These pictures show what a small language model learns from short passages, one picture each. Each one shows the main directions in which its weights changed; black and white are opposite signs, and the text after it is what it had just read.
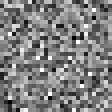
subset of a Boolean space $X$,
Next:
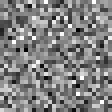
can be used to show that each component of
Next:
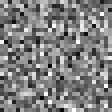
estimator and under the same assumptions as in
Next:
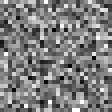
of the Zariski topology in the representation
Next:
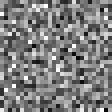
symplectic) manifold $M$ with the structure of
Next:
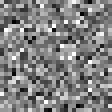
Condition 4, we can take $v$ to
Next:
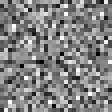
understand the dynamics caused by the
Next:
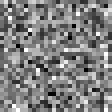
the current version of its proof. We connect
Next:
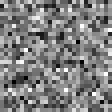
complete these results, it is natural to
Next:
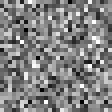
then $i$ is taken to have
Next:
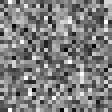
identifying codes in a graph $G$
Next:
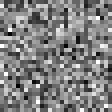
such a vortex. Thus while the wave
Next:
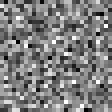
to expand the ability to robustly and
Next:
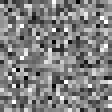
in the following lemma. \begin{lemma}
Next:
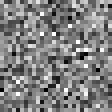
present here follows an $L^1$
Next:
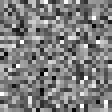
is a linear form on the vector space
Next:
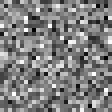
image in the category $\b2$ but involving
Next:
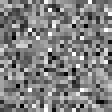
function between the direction vectors $\alpha(s)$
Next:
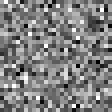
boundary; if the Seifert surface is
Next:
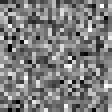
in the $d$-dimensional Euclidean space,
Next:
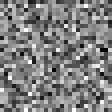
the similar way as shown above, one can also
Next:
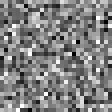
real Banach space and $f\colon\ X
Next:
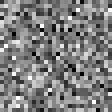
\endproof \end{cor}
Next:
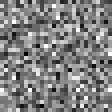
contact and symplectic geometry.\\ In order to motivate
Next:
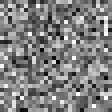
the elements of earlier set can be added,
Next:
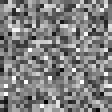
\xi \Vert ^2}$, which has the
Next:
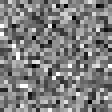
result of this paper is the logarithmic improvement to
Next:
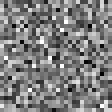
which $\sigma_i$ is built from
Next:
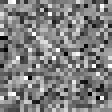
n \in \mathbb{N}.
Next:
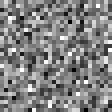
$x-$variables. The origin,
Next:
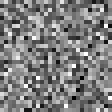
defn} d\log \tau =
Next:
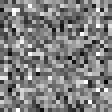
|\gamma_\Omega(x,y) -
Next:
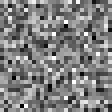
the algorithm does not take future positions into account without
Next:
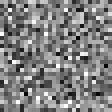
the cartesian product of $k$ graphs and
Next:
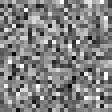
the additional overhead of the dynamic offset algorithm
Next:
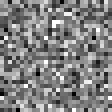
equation with a nonhomogeneous forcing function. In
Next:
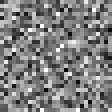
\end{lemma} \textbf{Proof of
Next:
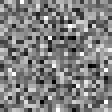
We refer the reader to beautiful papers
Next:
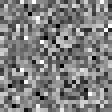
relation* $\equiv$ on $W$
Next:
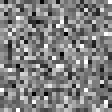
to catch up with the reference position specified
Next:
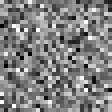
theorem, provided $\varpi$ is selected very close
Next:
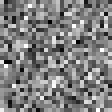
{\em Ramsey number}
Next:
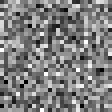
, \end{align} which is a multiple
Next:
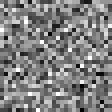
surface, then the tangent vector of the spine
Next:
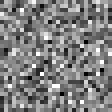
+1,\dots ,m\alpha $, then
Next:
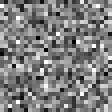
to see if any possible degeneration of the
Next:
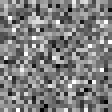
$\Delta(c)+\Delta$, while the Newton
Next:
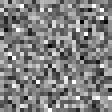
totally dissipative and the restriction of $\widetilde
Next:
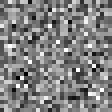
group $G$ that is abstractly
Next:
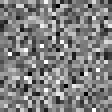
of KPZ universality class and Fredholm
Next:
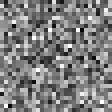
points in the fibres $\X_p$.
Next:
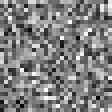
the number of non-isomorphic indecomposable
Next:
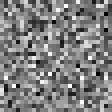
is immediate. On the other hand,
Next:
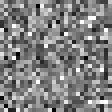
mass at $(t, \Delta_t)$.
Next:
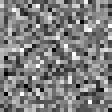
quadrilateral as is given by
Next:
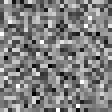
K$ and embeddings $g_i :
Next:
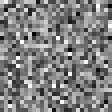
asymptotic behaviour of the barycentre of this
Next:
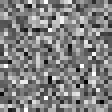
can be restated very cleanly in
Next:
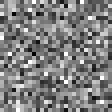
\eqref{rec-ex1}. For a
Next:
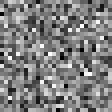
(\ref{eta_system}) and
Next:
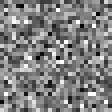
continuously differentiable on $E$ in the sense of
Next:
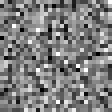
modifications. Extensive studies of
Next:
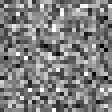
former first directed square will be noted $(-13)$
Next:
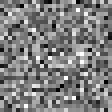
curve is equivalent to contracting the parts
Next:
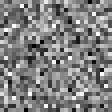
variable involved in~\eqref{37} is
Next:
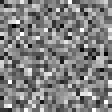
Then, in this frame, the Clifford
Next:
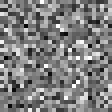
u^R\le \overline{u}
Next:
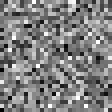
\sig{\sigma} \def
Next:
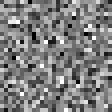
Then we will use the following definitions that implicitly
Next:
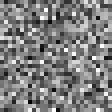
and the strain rates are derivatives of
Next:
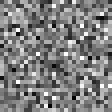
solution of FDDEs in which the values for
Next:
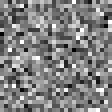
second to the third row, we have applied the
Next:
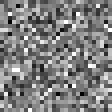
$N$ of measurements increases, the resulting
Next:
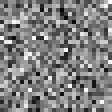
$, column minimal indices $\bar d_1,
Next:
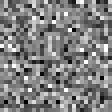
is included in the subset, the SSP can
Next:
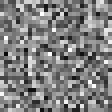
can find and prove the following identities,
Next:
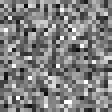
all, note that, for all $0 <
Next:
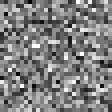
and indeed Section~5.6 of
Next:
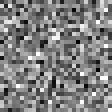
The proved limits theorems described the situation when
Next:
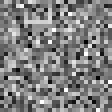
and we have : \begin{equation*}
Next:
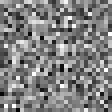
for $1\leq j \leq
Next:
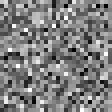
different blocks (entries) in a matrix.
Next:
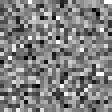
where the first type cacti are white vertices
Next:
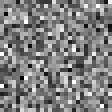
Z(\cdot))$. For each subject $i$,
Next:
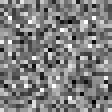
by Lemma \ref{vertex-deleting
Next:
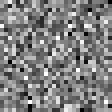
bundle $\cal B$). In fact, we will
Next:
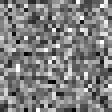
the enclosed polygon in Fig.
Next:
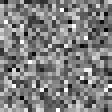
for all $-n\neq p\in
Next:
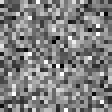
\endproclaim Evidently if
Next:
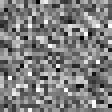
representation can be extended to poly-Bernoulli polynomials
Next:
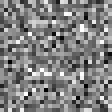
is skew if and only if each two lines
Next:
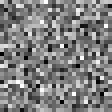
known for actions of countable amenable groups.
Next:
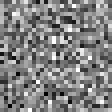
An {\it order function} on $R$
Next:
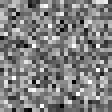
Ranicki. \newblock {The
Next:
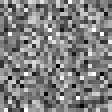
the following cubic surfaces $S$. If
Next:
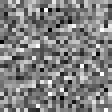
term of (\ref{eq4}). Thus
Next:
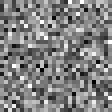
which only next nearest neighbours are
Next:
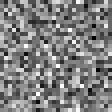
is finite. Hence there exists a torsion element in
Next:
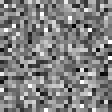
valuations of the rupture components of the
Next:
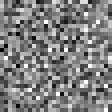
Springer-Verlag, New York 1994
